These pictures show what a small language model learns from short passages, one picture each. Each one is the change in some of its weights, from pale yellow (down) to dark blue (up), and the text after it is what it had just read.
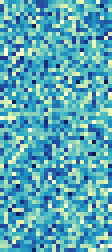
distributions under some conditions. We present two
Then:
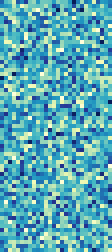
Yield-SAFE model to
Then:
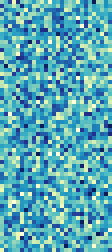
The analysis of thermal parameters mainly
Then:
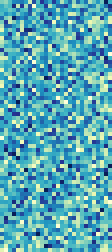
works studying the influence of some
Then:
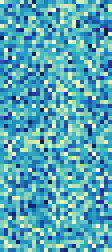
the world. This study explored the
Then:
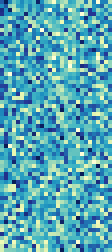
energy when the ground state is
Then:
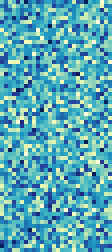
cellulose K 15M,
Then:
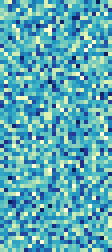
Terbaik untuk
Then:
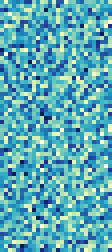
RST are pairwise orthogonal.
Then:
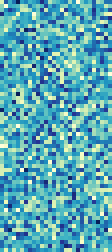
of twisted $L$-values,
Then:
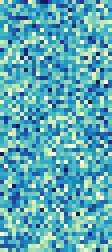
Since the normal $\nu$ is given by
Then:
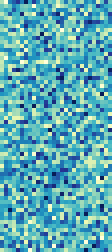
$\fG$ is a homotopy
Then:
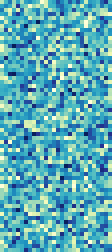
\end{array} \end{equation*} In
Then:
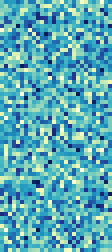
see that $A_0=\id$ and
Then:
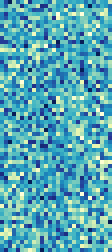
decorated edges can be deformed so
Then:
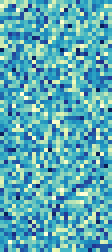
the unit sphere, and every
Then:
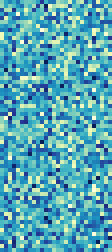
new words learned in the 6nd
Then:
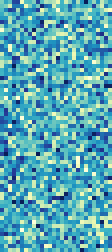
the antipode $S$, we
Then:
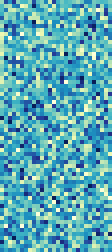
manner \eqref{sumest} follows from the
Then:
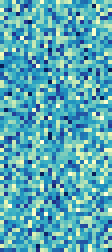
electron beam, or a laser
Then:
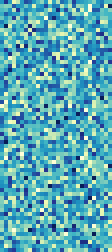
converges to a steady state different from
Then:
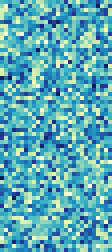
v ) = v \otimes v$ then
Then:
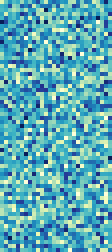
normal. Ultrasonography
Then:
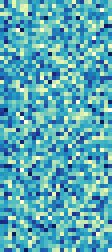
and healthy plant leaves
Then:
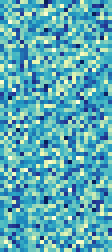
\st-algebra homomorphism $\pi$ from
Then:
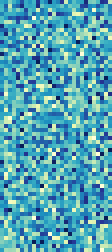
compared to other countries - Other
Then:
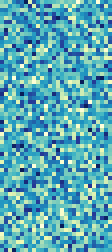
above discussion, we can observe that
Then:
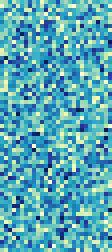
however on a tenth fraction of each
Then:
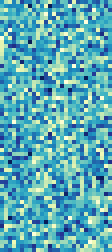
\bar{\xi}$. Assume by
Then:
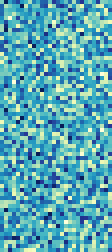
paper proposes is operated through the
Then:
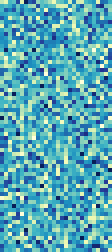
of this paper is to demonstrate the graph
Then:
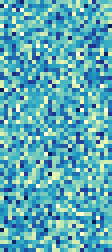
probability measure, then $w\left(
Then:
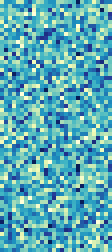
a Cartan subalgebra, i.e.,
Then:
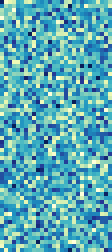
the patients with PsO had
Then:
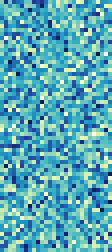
access to the network. At the
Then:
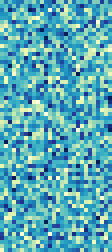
In fact, even if two peoples have
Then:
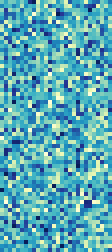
set $S \subset T^* (M \times
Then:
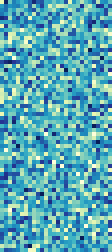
activities in the worksheet measure
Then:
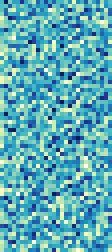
Hence % % \begin{equation}\label{E
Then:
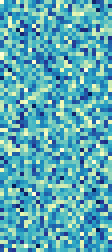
dimension of Role Expectation
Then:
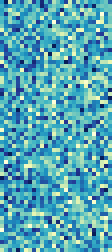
and involved them in a small group activity or
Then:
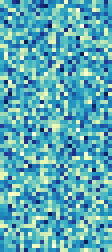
increased from (4.6%) to
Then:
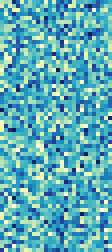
\subseteq IdMod\chi
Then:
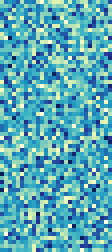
may mediate - and in some cases
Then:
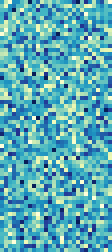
each 3-simplex of $T$ in
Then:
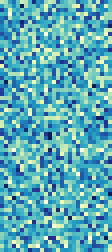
ferritic and martensitic
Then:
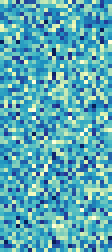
of each other, and the lemma is
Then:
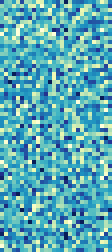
give spectrum distribution of
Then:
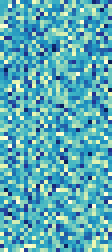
with CBB3 and CBB4 to
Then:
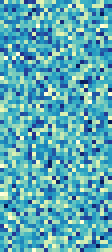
unit of time would still require the
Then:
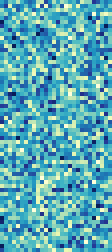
ρ represent volume
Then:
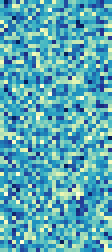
tensors. \end{abstract}
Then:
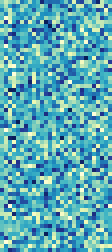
show in. The mean pain score for;
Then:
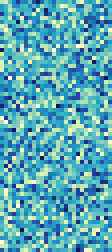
inclined pile's angle. In
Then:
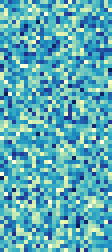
curvatures $\kappa _{i}$
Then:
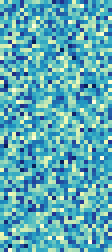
First, let us observe that
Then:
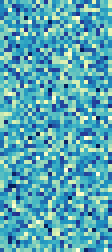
generic polynomial of degree d . $$p :
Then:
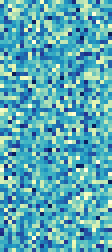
Figure 2. Adjusted
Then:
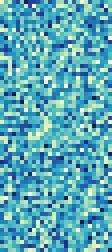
be acceptable by the stricter
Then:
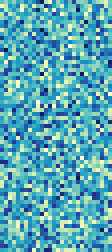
provides several tools to measure
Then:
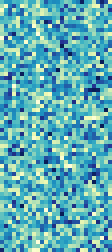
= \dim_E\left(
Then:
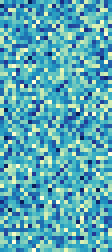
MRF modeling was adopted to
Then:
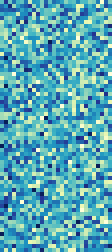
latter, only their ratio); but
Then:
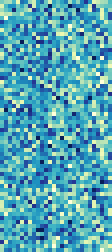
extracted at scale without reference
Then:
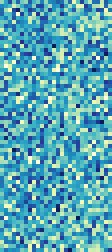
describe quantum states. The
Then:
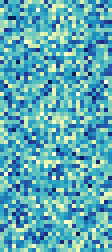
\end{align*} where $h$,
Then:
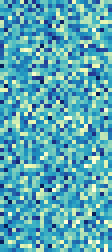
in a more precise way: what
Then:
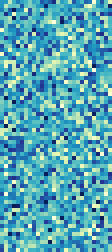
conducted field experiments to evaluate
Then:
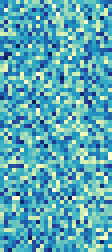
preservation of water resources it can
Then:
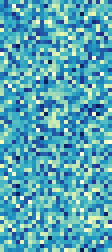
application connected with the theory of
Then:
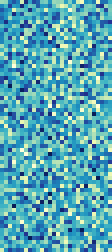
in rice fields, including
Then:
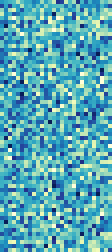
1. Extraoral and intraoral
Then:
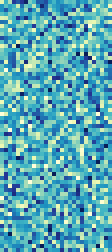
Recall that a prime $p$ is
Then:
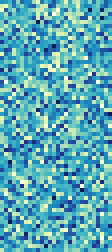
was given; for agree '4';
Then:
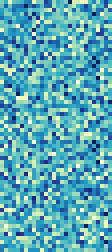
the differential $D''_u$
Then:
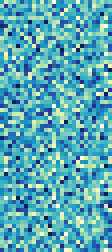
solution of sodium salt of
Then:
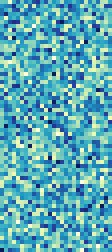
and Q_{icc} show linear increase with
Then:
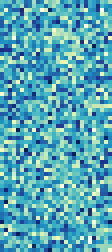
followed by obstetric causes
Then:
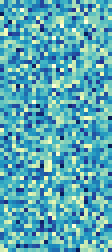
geodesics, index iteration,
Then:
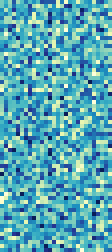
where green dot represents detected
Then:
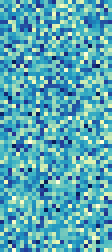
normal weight, 22.93 ±
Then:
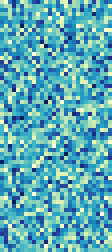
these letters are modeled as static
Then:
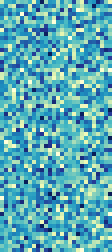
initial concentration or radioactivity
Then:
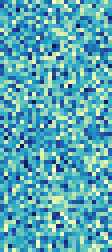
and narrative forms. The
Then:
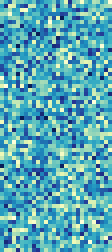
sources of SO₂ are the
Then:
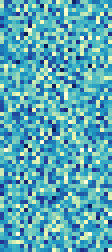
and early Paleozoic
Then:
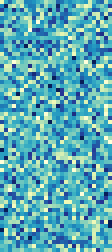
calculate the test statistics (the
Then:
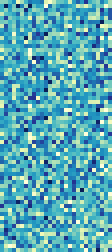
research produced in journals, the
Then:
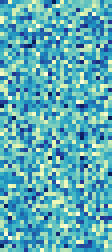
q_{\al\be}=0$ for each
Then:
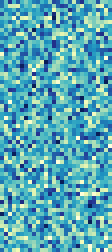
or 2 in the notation $V_1$
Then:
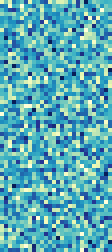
Practices Composite Activities
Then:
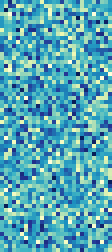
staying motivated, empathizing
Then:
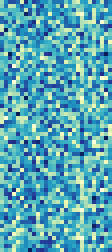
particularly renowned for his
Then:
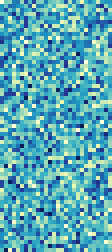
the boundary is framed, i.e.
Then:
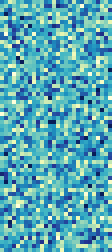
$5\%$, but the win rate
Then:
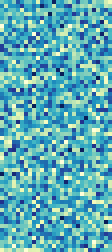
digital environment, while FM is
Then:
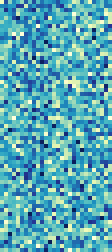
reduced trajectory} constructed from
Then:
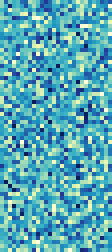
limit 1. Thus it suffices to show
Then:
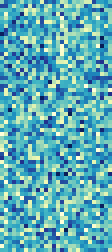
location of the texture boundaries
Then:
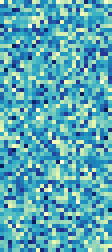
vectors}. The \emph{complete
